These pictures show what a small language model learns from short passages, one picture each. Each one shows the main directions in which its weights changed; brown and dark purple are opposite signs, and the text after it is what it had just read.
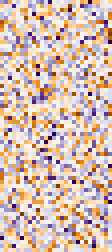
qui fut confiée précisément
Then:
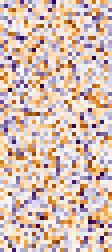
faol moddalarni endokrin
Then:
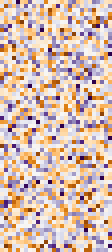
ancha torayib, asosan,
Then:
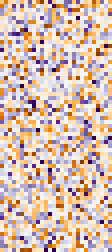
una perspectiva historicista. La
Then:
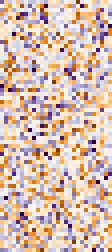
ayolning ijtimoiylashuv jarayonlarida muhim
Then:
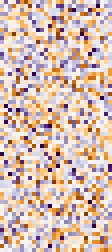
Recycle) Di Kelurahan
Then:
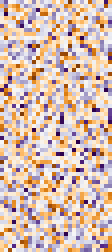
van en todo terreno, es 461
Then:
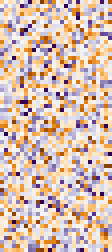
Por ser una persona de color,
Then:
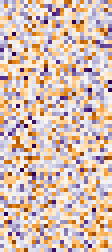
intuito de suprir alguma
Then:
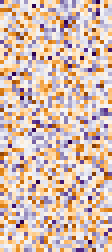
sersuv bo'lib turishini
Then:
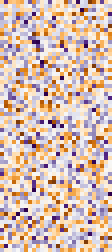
the evaluation only of the *Candida
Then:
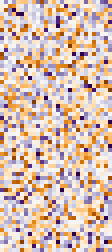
osvrtom na prednosti
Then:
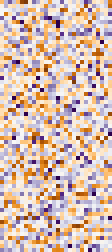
methods to detect publication
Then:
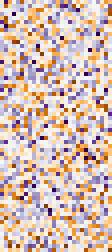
(2020). Expression of the realities
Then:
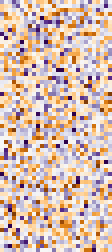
troublent les eaux et causent
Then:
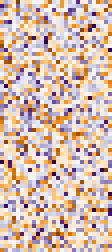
Othman Alhabshi pasar
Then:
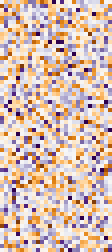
tiempo pasado del pasado perfecto
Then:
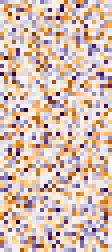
Chávez et al (2021) en su
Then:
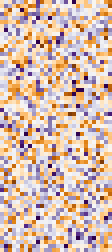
Postać tytułu po
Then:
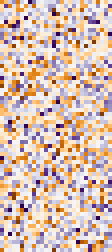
soha bugungi kunning talabi
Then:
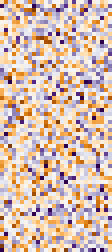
definen la naturaleza humana,
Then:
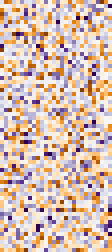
schwieriger ökonomischer oder
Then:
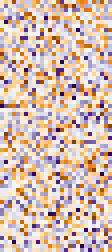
concept of intellectual property
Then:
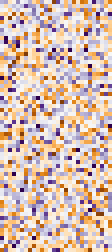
и поцелуях; - то,
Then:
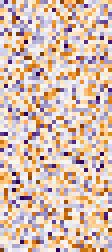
ornın, yumorlıq
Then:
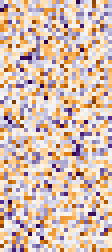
jihatidan yangi bosqichni
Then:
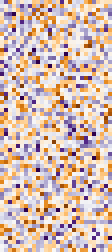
ta'lim muassasasining nafaqat
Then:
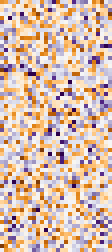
и водная эрозия,
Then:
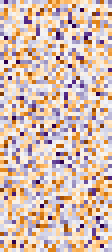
Acidi Resinici (Resinato
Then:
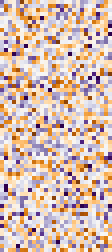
bugungi kunda tobora muhim
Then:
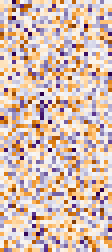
discute toda a sua essência, tanto
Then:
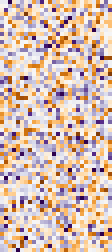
Dienstleistungen, sondern die
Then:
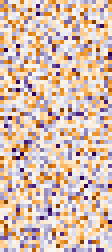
e crescente reconhecimento no campo
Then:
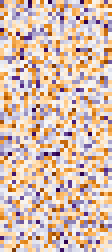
para o mesmo fim. Parece menos
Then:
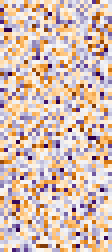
общепринятые представления
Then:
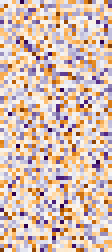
het oppervlak ligt de
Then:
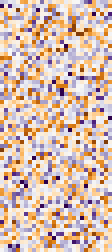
Der er potentiale for yderligere
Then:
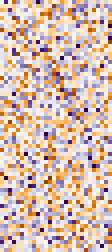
lo incluyen en los “trastornos
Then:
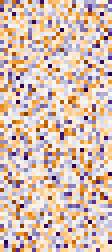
ook al kan het wetsartikel
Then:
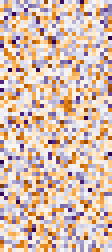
atas X Conferência Internacional de
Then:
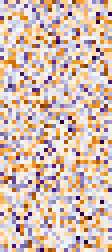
и 3 соответственно. Все
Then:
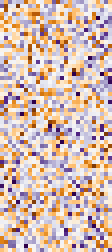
разів, а всі, хто
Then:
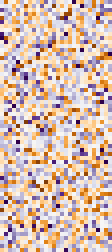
построения схемы бизнеса
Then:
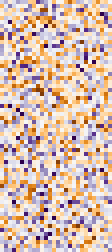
dimensiones de la práctica de la
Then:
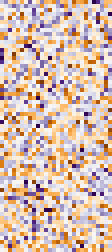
и творческих, выделяются
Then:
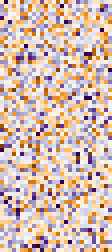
awalnya mereka hanya
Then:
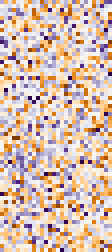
боку спортсменів
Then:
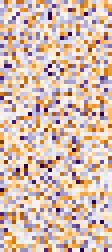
lo escrito, la lectura,
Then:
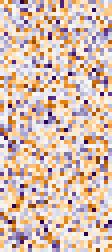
яъни уларни гулишира
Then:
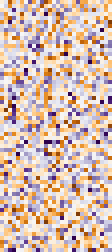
володіти випускник
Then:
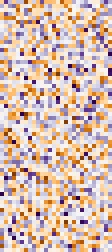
wody, pod korą, w
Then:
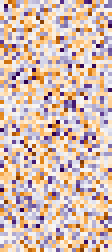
наведених даних бачимо, що
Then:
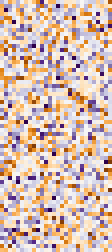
советского времени (по большому
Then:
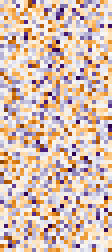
Prestasi. *JOPRES :
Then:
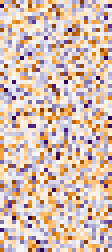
como de estudos sobre a relação entre
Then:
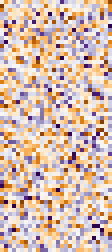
Кориолиса и центробежная
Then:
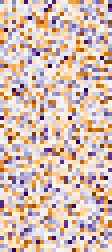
entre crianças da creche Menino
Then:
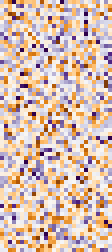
huruf *Times New
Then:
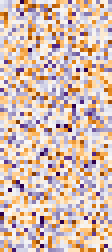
publice locale, tratatele
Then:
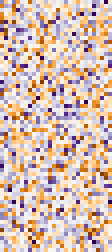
é possível observar o aumento da carga
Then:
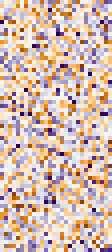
колеблется от 1:1,5
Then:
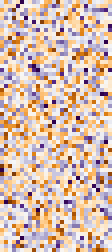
the formation of a mechanism for
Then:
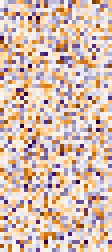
i kształt bulw.
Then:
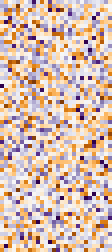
words related to the concept of
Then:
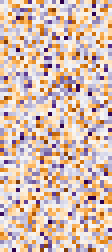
América Latina que tienen
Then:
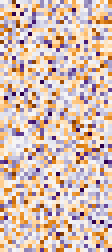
Humanísticas, Panamá. -
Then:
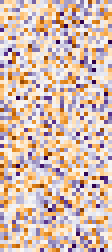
orqali ifodalansa-da,
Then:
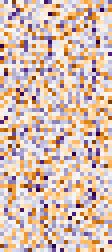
pelayanan yang berkualitas atau
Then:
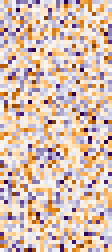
de se preocupar com o adubo
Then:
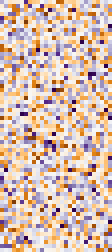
ان میں سے
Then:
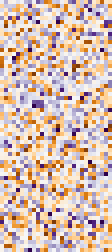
genuína, algo que não se
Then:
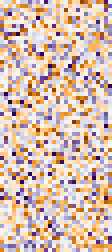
nutrire e allevare. Qui
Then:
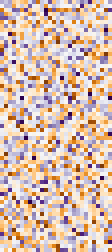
una fuente absolutamente diferente y
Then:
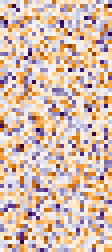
instanței de judecată
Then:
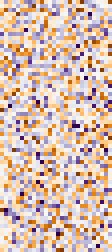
ar fi imposibilă; -
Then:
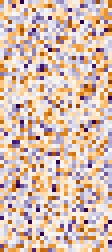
Entretanto, diante dos dados
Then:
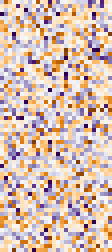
Agar Ismoil Sanixaxonim
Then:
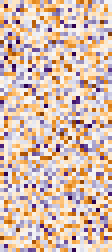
sumber serta relevansi dengan
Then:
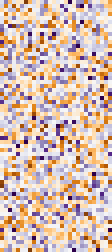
inserção em sala de aula não
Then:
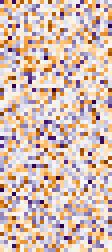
que não é sabido sobre os efeitos
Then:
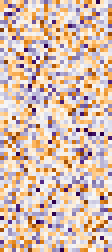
informações de temperatura no período de
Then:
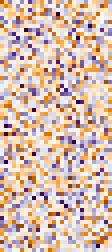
acadêmicos acerca da
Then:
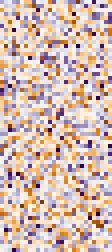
okviru jezikovnih
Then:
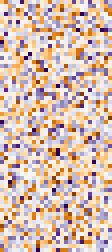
A INFLUÊNCIA
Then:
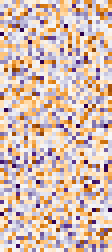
by the authors made it possible
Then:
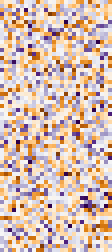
habrá que considerar alguna estrategia para
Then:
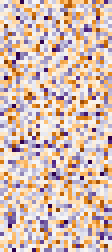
boshqalar); - kommunikatsiyalar
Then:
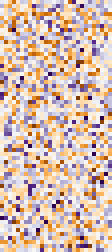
was later recovered in 2009.
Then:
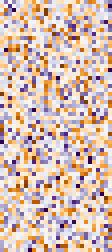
si è costretti a mettere
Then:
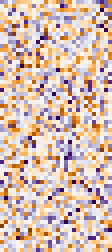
asr ichida biror so'zni
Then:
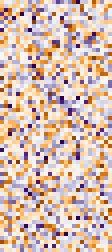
modellashtirishdan foydalanildi.
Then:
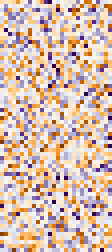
la actualidad se emplean cursos en
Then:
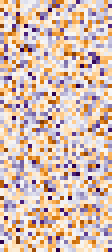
48 Abbildung 30: Vergleich
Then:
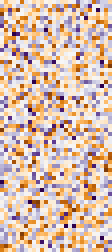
Prezidentimiz Shavkat
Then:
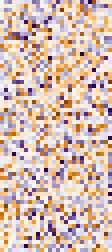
mavjud mutaxassislar sonidan 3
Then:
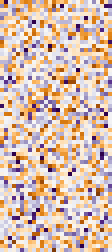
de conteúdo. Os dados
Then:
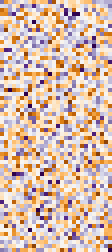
ABSTRACT As one of the
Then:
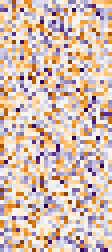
brasileira, principalmente nas grandes
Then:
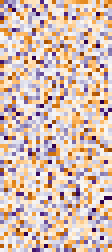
предотвращению беды.
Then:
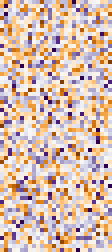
Аммо ўсмирларнинг ўзини
